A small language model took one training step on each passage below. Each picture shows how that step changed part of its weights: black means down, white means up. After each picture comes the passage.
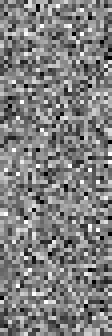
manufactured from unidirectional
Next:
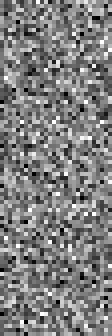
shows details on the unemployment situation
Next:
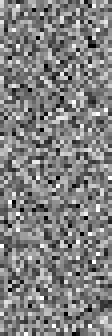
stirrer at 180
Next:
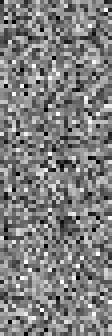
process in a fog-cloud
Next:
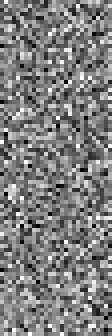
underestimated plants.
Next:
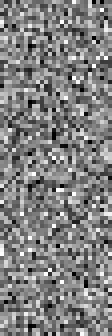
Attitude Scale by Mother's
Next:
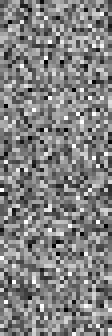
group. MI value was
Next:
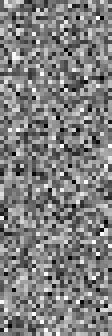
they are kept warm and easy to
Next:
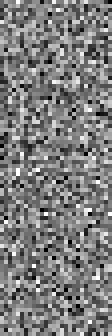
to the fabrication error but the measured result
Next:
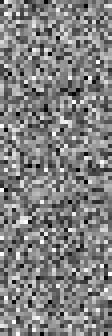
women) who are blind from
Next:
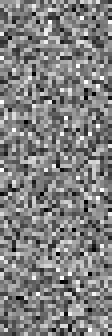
in primary infection. IgM
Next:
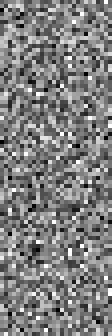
total mortality rate of 17.5%
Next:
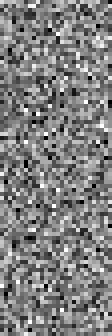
a deposition chamber similar in
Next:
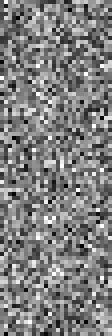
field of social science and he or she
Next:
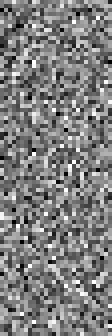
noticed that the relative error
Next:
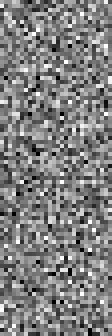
50 patients included in this study
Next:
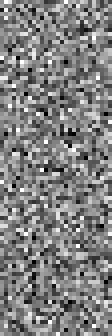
measure minute amounts of insulin
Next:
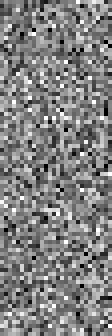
actually use. Image credit:
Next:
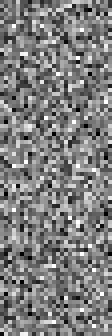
when compared to conventional ML models. The
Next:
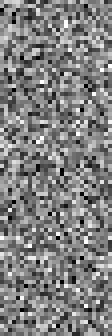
the speech acts. Analysis of data
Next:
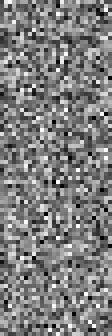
define and provide evidence for your impact.
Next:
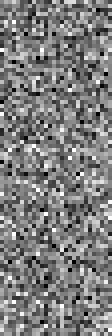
were extracted without consent, has been discussed
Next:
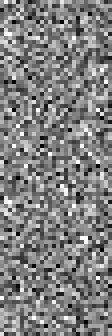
be the Sawi transform
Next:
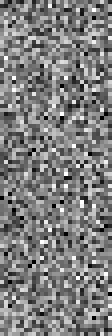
UI User Interface UX
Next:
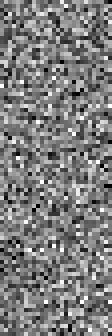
in motor function, problem
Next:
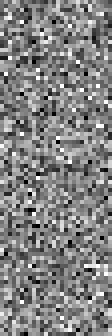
study area. Preliminary information
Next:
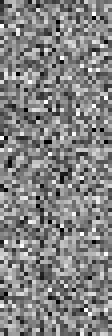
conflicts in your workplace? Communication issues
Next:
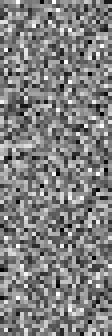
to give evidence on the subject.
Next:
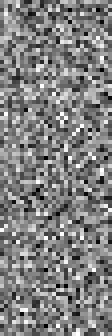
represents limit of detection of the
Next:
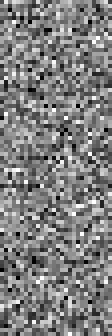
etc., are the main reasons for damage
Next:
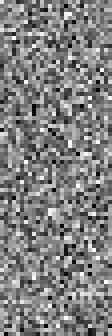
prolactin levels in the patients
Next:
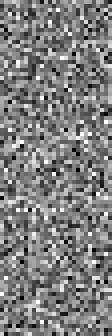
with the standard norm $\|x\|
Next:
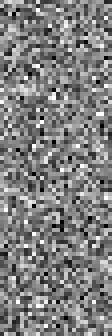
the demand and resources of learning support becomes
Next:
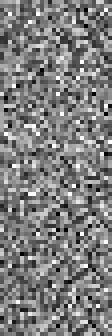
of particular interest because it resulted in the
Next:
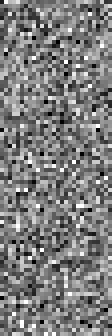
and essential technological factors such as accuracy,
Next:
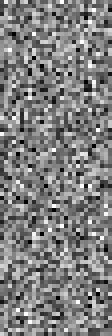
A. (2016). Value Addition
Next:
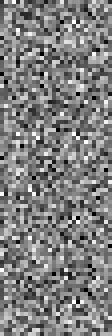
alternative definition of degradation? An important reason
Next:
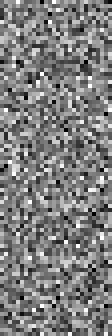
to the control treatment. 4 Conclusion The
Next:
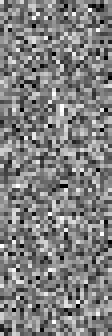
pagodas, the four
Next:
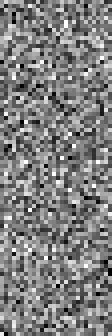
the cloud or mix, - address different
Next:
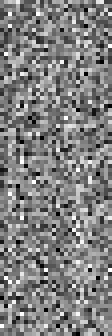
of the adverse impact of environmental factors
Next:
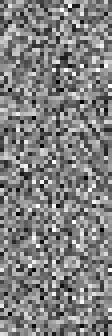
hour day/night cycle.
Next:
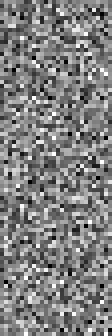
This allows the community to know that the
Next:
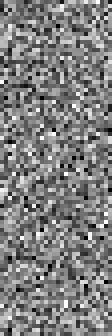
high fees, the want of resources
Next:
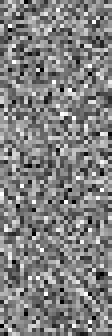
women say they feel more stressed out
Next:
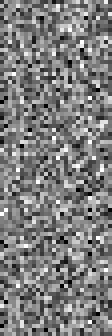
effects on reduction of response time to
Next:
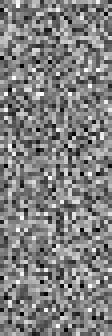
at an altitude of 470
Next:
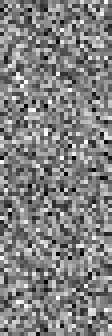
comparison. Stacking sequences were
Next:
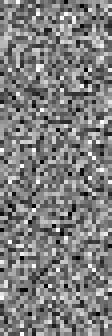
examples of fields of cooperation which are of
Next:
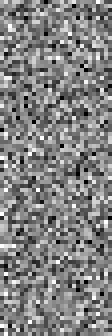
it has been observed that a few researchers
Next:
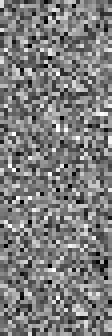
\$20 Adafruit
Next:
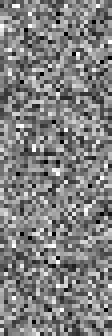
purchase or sale transaction, very
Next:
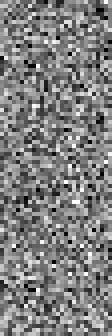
sub-populations and the collection
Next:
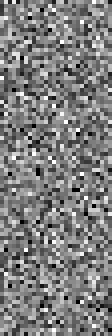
D.Ponmozhi &
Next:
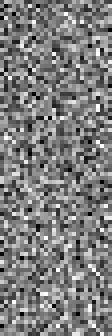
other intermediate forms of these phenomena
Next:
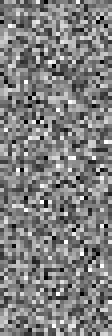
going for continuing education programs V.
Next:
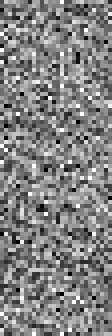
Software for their research. Scope
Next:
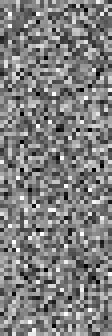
of chilled water. At the time
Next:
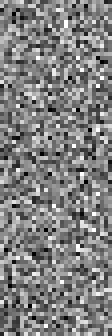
the pear category, there is no
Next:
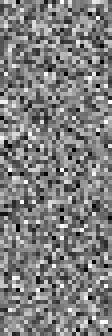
Guinea Do be careful not
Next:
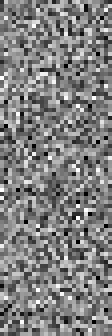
meaning to the mathematics symbol.
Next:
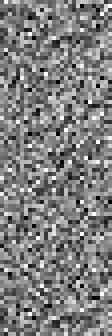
and enantiomeric excess of
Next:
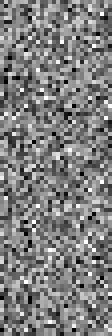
Mediterranean and Europe region.
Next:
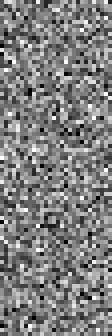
several reinforcement learning algorithms are able to
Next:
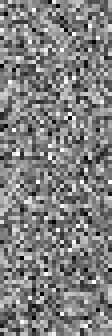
the results of the experimental modal analysis
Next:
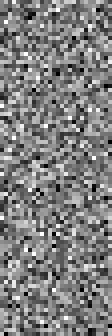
was locally refined in the FA
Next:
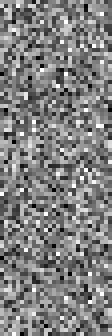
the study area. 2.
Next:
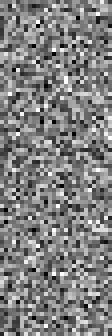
the above given reasons it is practically
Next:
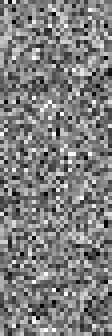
J. Jongejan,
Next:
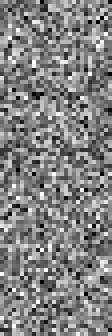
6, a model trained with a good
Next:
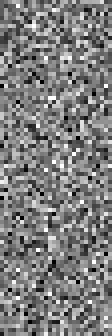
around the nickel (II)
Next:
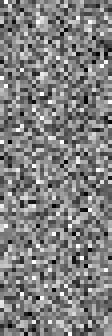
of Tubers per Plant and
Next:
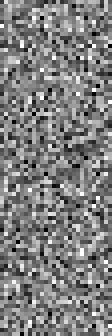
resilience country while South Africa,
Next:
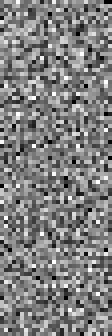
to use the random sequence generated by the
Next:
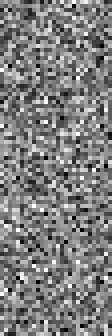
as the initial conditions. The coating thickness
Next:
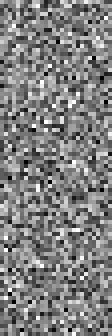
along with five representative vibrational
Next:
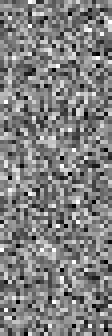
is an influenced being, permeable
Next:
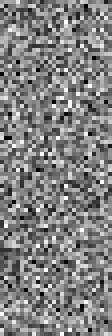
the single procedures. In other words,
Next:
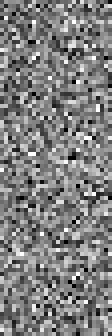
other layer, if a sequence cannot be
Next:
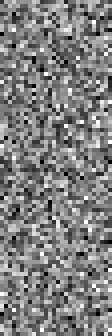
development, spiritual needs, moral
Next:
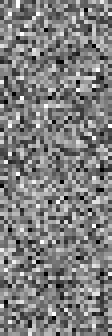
chain of crude oil products from
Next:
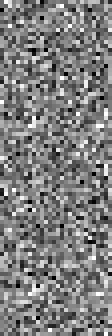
good lipophilicity. Water
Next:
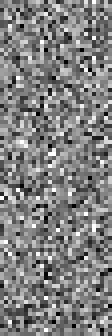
vegetation distribution, landslide
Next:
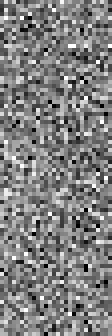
Denote F as the set of
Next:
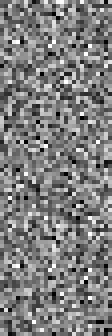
free lime (calcium
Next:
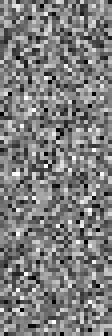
*J. Organomet. Chem.*,
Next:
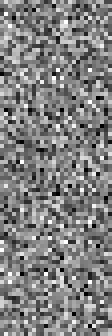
there were about a billion English learners
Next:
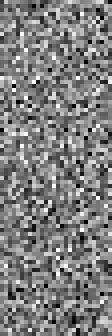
begun to decline; some
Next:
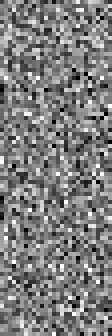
needs to be manufactured just once and
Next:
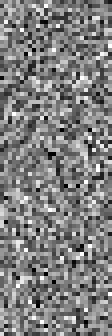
multiplier is the important building block
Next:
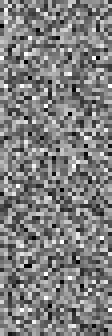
SEM images but BPFA
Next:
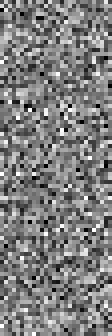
temperature and photoperiod at specific
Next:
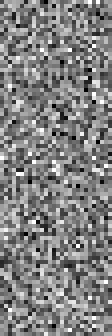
reinforces Strain Theory, which
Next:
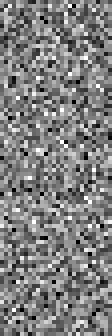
. A subgraph H of a
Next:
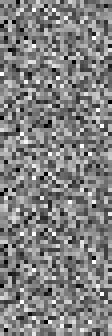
Murchison The Murchison oil
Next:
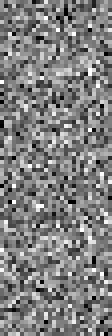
breed – 6. All animals in
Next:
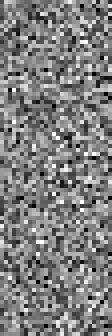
have a profound impact on structure and
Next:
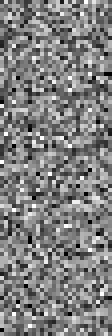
regression model was obtained, and the
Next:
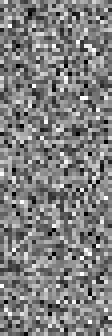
probably the first blockchain-based
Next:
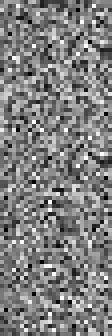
by Kjartan Skogly
